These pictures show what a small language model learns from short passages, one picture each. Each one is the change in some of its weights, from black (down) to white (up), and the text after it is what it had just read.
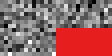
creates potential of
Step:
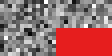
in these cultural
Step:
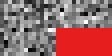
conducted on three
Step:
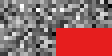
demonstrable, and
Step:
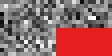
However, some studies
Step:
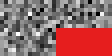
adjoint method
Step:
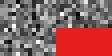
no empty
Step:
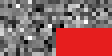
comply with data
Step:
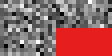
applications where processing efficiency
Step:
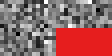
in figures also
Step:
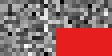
expression in
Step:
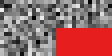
el motivo principal
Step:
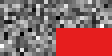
even, one must
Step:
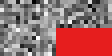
de controle
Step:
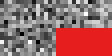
ambiente de forma
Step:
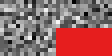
2022 and currently
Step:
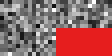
the antigen
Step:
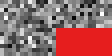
se trouvent en
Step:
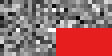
the poor people
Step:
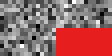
using the IC
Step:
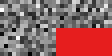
AA and
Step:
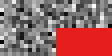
\cdot x &
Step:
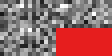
performance of ACO
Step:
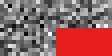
biases which is
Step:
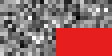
uma abordagem
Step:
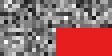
сони: 7
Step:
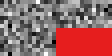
ijtimoiy samaradorligini
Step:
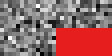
is due to all
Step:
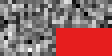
focusing on the
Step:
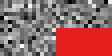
time called the
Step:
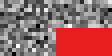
and functional centre
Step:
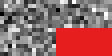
если на
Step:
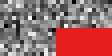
foydalanish transporti
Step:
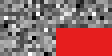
situated in the
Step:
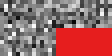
for the scope
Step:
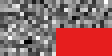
Department of Management and
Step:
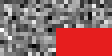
circularity indicators
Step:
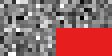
налогом на
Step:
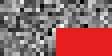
is estimated that the
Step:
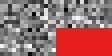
expressão da
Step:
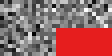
the meaning of a
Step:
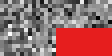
fundo do
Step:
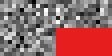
identical to
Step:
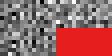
new educational trend
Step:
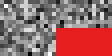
ambiente escolar e
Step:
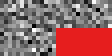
students' knowledge and
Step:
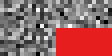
and ethnographic
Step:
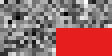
prosperidad no
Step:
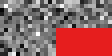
развития образования в
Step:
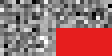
de voor de
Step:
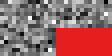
da Universidade Federal
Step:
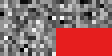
relatively few studies provide
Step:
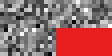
and to make public
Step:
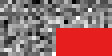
nacionales aplican
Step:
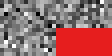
in People
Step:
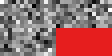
a request to
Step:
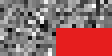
die Preise zu
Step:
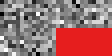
communication et de
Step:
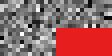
ist allerdings
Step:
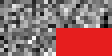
exploitation strategy
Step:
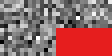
for routing and
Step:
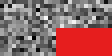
relevant button
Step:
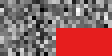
atama va
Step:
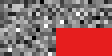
different from cellular
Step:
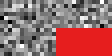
time in the
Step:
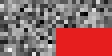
can be used to
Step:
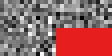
lightweight and
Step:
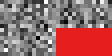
in to regulate
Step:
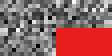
mg/kg and
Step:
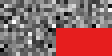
the fuzzy
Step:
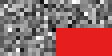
recommended nutrient
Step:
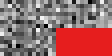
de vertimiento
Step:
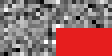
available for evidence
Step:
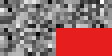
in cui
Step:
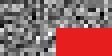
two groups and
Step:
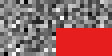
neer); zij
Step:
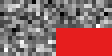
profiles acquired along
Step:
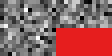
- Yoshlarga
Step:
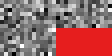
the instagram
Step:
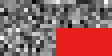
va Vatan
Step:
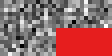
correspond to social
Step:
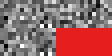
country flag that
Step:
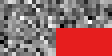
ish joyida
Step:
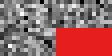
correlational research design
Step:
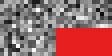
para práticas
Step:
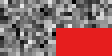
no prior medical history
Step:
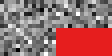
on test for the
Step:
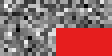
в результате
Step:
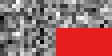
spectra are
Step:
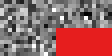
odam –
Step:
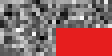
diatur dalam
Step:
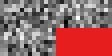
would make light
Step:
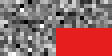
от должности
